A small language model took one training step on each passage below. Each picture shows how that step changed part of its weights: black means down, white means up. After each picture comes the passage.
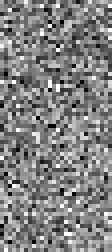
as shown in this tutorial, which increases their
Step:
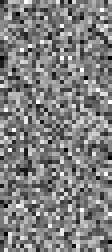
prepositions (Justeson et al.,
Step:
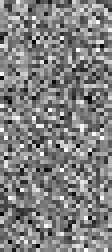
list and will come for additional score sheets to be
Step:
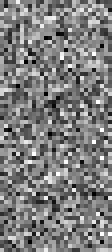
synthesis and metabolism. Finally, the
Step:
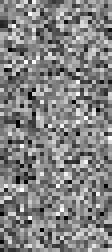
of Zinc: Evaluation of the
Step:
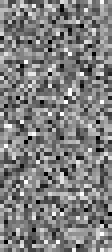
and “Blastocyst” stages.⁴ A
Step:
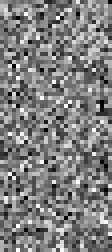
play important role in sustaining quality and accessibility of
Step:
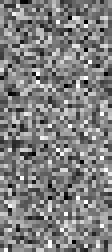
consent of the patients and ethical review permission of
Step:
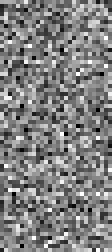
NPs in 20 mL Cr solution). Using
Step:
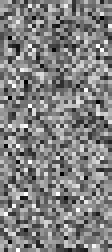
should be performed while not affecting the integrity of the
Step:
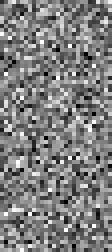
methods to model many different kinds of music.
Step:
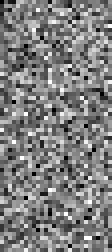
among Primary Health Care Workers
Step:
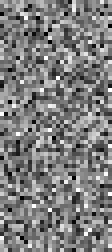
our country are growing rapidly. We can also note
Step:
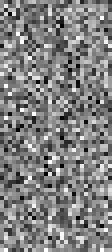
laboratory based x-ray micro-tomography.
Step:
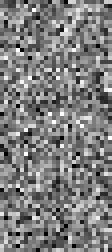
7). It suggests that it provides such a significant and
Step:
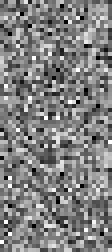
been shown to be one of the most promising
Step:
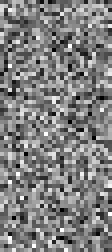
of Gee and Or, (2002) using water
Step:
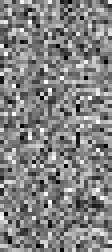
universities. Based on the theory of planned
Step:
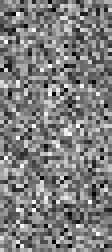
As one participant Ganga says,
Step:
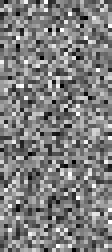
other Fergana Valley regions, further
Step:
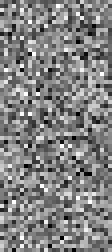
form of an energy price of biofuels,
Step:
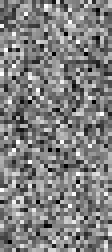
years. They are thirty seven in number and
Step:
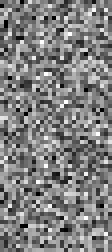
using cohesive devices and conveying transitions and
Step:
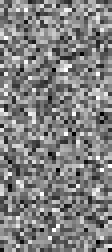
the Arabic lines on the page.
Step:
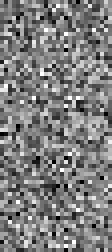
qilishi, xizmatlar
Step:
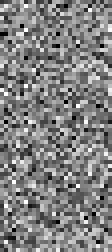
and their data dependencies is dynamically generated and used by
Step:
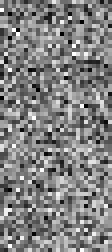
or reactive axonal swelling. In other
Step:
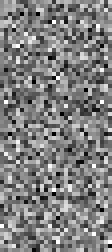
CMB, cryogenic cooling is
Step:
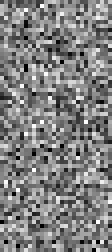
the pile length It can be seen in Figure 5 that
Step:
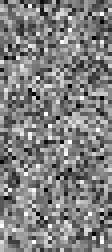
This setup provides complementary information, capturing
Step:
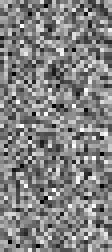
Tower, from this point of view, is the
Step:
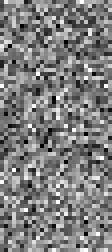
and unstitched specimens. The reduction
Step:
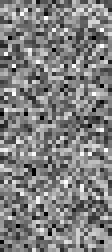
filtering and content-based recommendation algorithms. Their
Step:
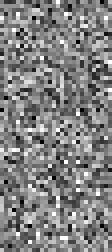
perhaps 200 000 objects, with
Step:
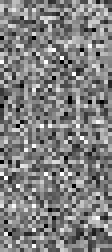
of the exchangeable anions on the substrate surface
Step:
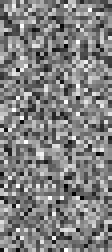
system that honestly forward messages
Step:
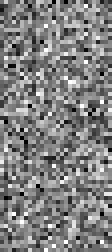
Gestures are only 'in-air
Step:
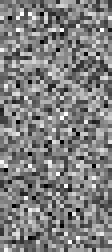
Motivation The present research resulted as an
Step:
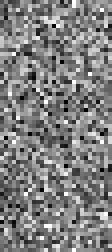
was a cause of constant concern to the Italian
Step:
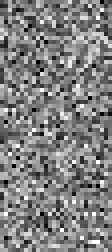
and to the environment; otherwise, it is a
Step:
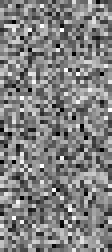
vitamin D₃ (Table 7). Moreover,
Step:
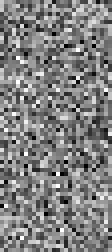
useful in fine grained materials to avoid
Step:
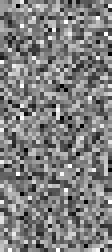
Only 10% of the students understood that heat
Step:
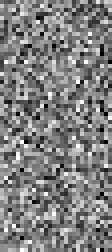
The consistency in students' feedback regarding the ease of
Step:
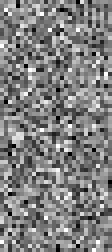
energy in the context of increasingly depleted
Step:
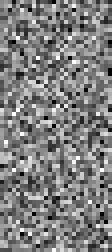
alternatives, as we discuss later (see the comments
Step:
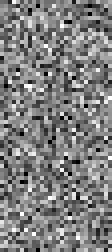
significant antigenic changes. Cross protection is not
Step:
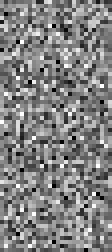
be attributed to the presence of larger ZnO
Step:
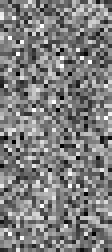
ring of the Impact Model.
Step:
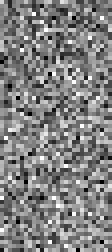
a cross-lamellar structure. It comprises
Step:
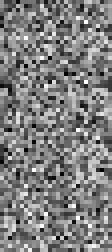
the validity of the introduced approximations, showing
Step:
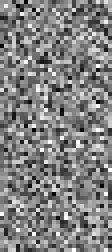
education and elite institutions such as the IITs and
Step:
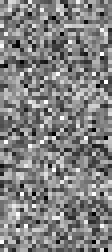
described geobodies, as well as the development of
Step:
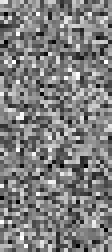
of cancer (either ovarian or
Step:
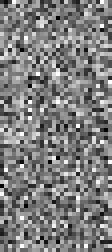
0.9% picric acid) for 1 hours
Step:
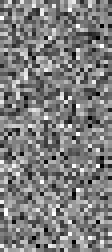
tools. *Environmental Evidence*. 7,
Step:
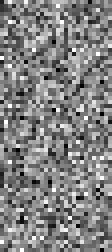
for SCOPE 3 emission-aware
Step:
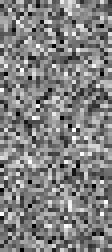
Data availability statement. Our code is publicly
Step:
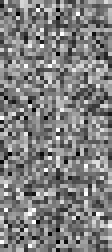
the treated sample were significantly altered from
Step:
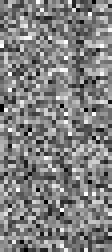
from 30 institutions advocate to start the
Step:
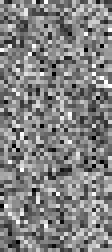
that human resources play in organizations, employee retention
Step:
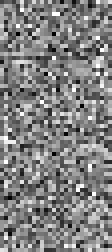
A. Adeyemo is with the Department of
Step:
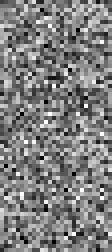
confirm the mismatch between expectations by
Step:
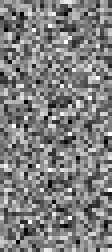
Department of Data Science and Artificial
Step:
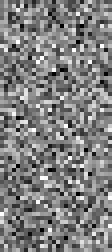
proceeding faster than ever (2008 is
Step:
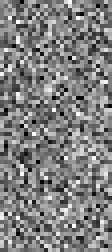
Accepted 19 September 2018; Published
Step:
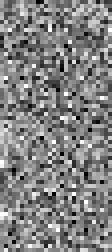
be an integrated set of criteria for deciding whether
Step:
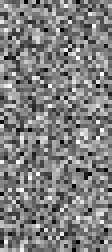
Sustainability Funds, Performance
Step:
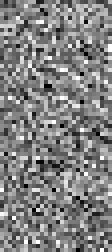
confirm that I have read this submission and believe
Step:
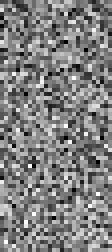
the overall societal impact of automation and to
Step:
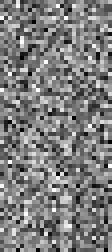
internationally accepted consumption, does not lead to any
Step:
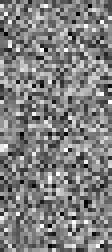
be restored more easily due to the linear increase of
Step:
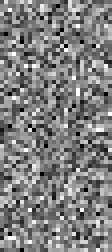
30 min., re-suspended in 20
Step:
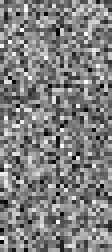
a, b, and c was employed in this study.
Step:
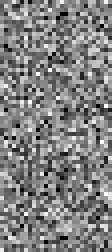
different levels of reading proficiency and task
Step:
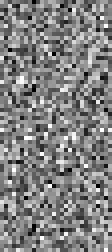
in regions affected by climate variability and water
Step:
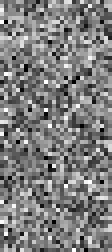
allowable temperature variation for comfort is
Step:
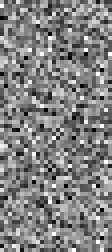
applications because it is unique and easy to capture
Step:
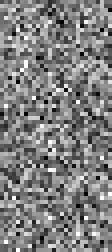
no optimism. The general atmosphere of the
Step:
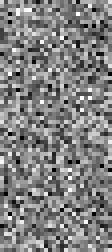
to publisher restrictions. Books can
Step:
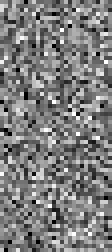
and ion- Enhancement effect observed due to
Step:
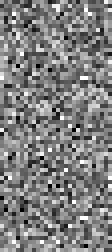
aerospace fiber and resin systems, matrix
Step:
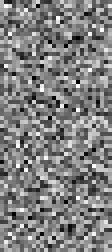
machine size, and other issues. Sensorless control
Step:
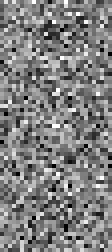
Adherence to procedural deadlines, the
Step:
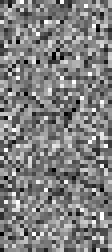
society conference on computer vision and pattern recognition
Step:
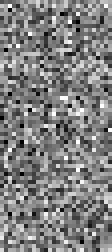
of pluripotent human embryonic stem
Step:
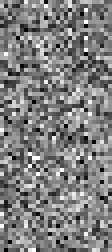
extraction involves simplifying the amount of resources
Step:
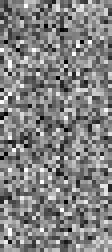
teacher of English has also changed — his
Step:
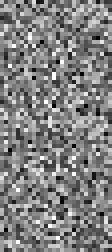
such a power plant, including Wind Park
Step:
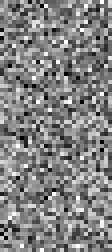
and endometrial hyperplasia, an
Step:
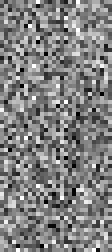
learned words, with the help of converse
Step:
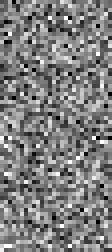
Head of the Department of Chemistry, University
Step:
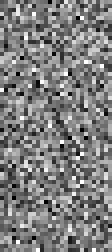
more severe illness, slower response to
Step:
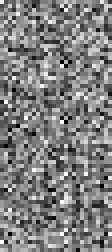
of local variables based on the current values of its variables and
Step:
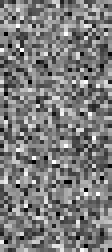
Author to whom correspondence should be
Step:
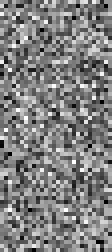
system and harvester durability. In other
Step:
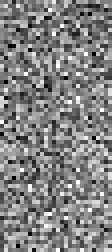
for biomedical applications. *Compo.
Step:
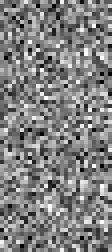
of interest. Appendix A Table A1.
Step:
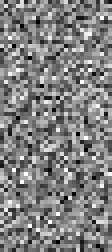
being cropped out. It's important to
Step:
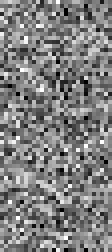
by either shorter or longer growing cycles
